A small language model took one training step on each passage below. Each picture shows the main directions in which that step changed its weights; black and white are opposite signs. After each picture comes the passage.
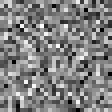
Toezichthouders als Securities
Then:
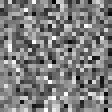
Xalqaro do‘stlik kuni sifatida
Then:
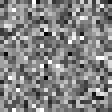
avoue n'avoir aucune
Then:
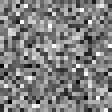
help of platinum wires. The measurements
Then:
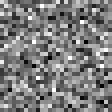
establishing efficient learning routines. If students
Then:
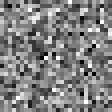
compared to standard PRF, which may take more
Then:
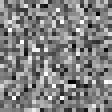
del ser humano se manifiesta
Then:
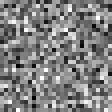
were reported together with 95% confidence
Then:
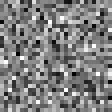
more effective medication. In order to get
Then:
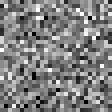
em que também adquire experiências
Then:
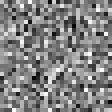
Source: the photos were taken by
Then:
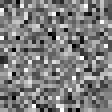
sites”. The Demonstration Projects have been
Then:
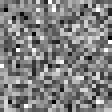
harakatlanayotgan refereni asosiy vazifasi
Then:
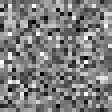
5th generation (5G) signals are
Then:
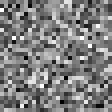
Sprachräumen und stellen
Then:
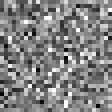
posee la sabiduría y no
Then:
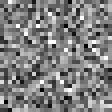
Bolalar 3–3,5 yosh
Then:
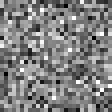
level. A. Related work Regarding
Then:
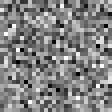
Masyarakat (PkM)
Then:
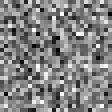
o‘rni beqiyos. Biz
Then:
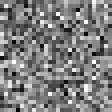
aan het preferente aandelenkapitaal
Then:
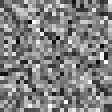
of Chinese Agricultural Subsidy
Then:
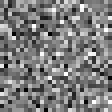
Existing Infrastructure The proposed location is
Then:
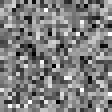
of 71.7%), the average queue
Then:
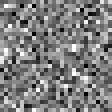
2.3. Dimensions of
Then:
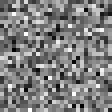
infrastructure, Deliverable 7.5 uses some
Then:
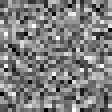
among policymakers, government agencies, and
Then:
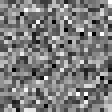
journalists in Karnali*. Research Management
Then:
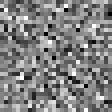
has been paid to the prevention and treatment
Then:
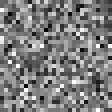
Удаления Ретинированных
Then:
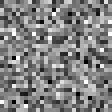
soon these region would account for more than
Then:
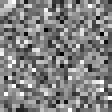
the optimization of pH, its effect was
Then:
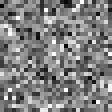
compression yield stress. All other parameters are
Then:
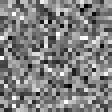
is multidimensional and is the subject of various
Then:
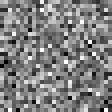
увеличением которых она
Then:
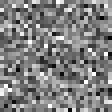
applications. It offers significant advantages by working
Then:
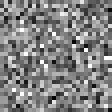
Tempi bruciati,
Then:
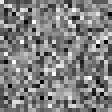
Study on The Zhongdu City
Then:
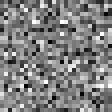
better education or work and **social
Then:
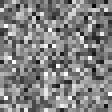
straw and biological yield) and harvest
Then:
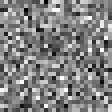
Водонасыщение %
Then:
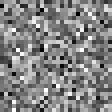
n a v a r, P e r l
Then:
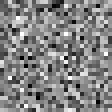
spine injuries are a relatively rare
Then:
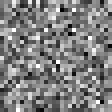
solo fué el que entró,
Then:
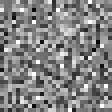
en publiek in hunne
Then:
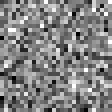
sheet images for monophonic piano
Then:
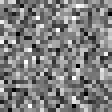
Bomb: A Story of
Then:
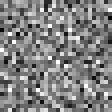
modern thinking and are able to offer effective business
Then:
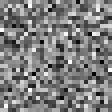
UV exposure. The project leverages
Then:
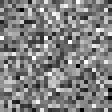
normal configuration. - Malformations,
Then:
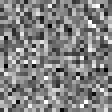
los que aparecen molinos de
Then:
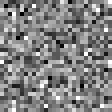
statements ranging from 1 to disagree
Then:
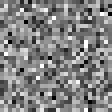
faire reconnaître par
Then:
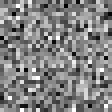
à indução da lesão cutânea
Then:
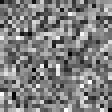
citations contre 42.53% des
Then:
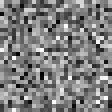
simulation results to compare their relative performance based on
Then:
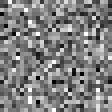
intended physiological application with immune T
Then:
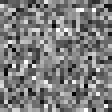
Multiple Sequence We have been
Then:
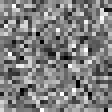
XML data format of WiseTex
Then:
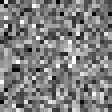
**Human-humanoid imitation
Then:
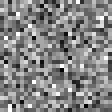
Whole-Core Transport Methods
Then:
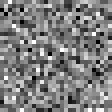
J., *Are corruption and
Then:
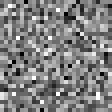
this paper. References - [1]
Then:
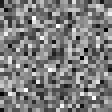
I was a student, one understood
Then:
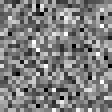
descriptive statistics and multiple regression.
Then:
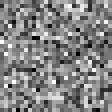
\pm \sigma$ $\bar{X}
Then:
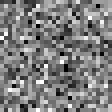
aantekeningen bij mijn
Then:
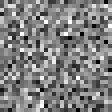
had 4000 attributes that are not in a
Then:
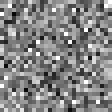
privado. Cálculo dos
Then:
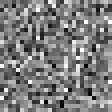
model. Raffaele Cortignani
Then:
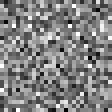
ҳажмини оширади ва ўз
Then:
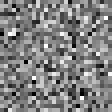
are more attentive, accurate, and
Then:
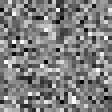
from incubations of leaves and leaf
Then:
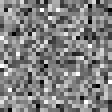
видов нитей, с различным
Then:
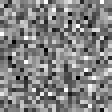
Hyper Graph, Super
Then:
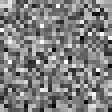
A. Camus и *C.
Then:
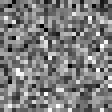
() and Soret number () on
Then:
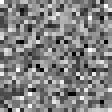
поділяє Крістіна
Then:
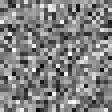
teaching practice. The data obtained from the survey was
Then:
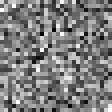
two SAE families and two
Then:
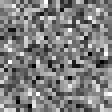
inserts a table of contents page
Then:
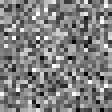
sistem ini mahasiswa punya
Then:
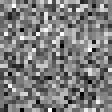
The scope of this on-going project
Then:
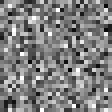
be handled faster. Another variation of
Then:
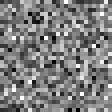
tudo! Tirou os dados
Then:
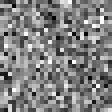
write a DMP for a
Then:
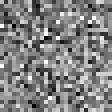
revealed an empty uterus with a
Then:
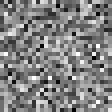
assume that is time independent, it is found
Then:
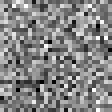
o Ministério da Saúde
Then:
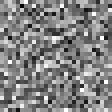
tashkilotlari mutaxassislari bilan
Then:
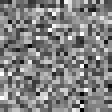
communication resources according to the semantic understanding of
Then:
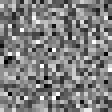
tumanlar, shaharlar
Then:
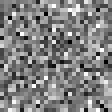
o'zgarishlar yuz
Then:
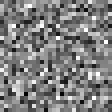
contexto basado en ontologías es
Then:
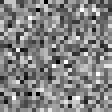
Antioxidants are group of molecules
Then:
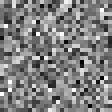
the year through ¹H NMR
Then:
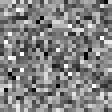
Nodira PhD, assoc.
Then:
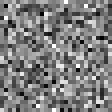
Health Questionnaire-9
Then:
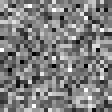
підвищення якості послуг і
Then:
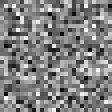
place on the lateral border of
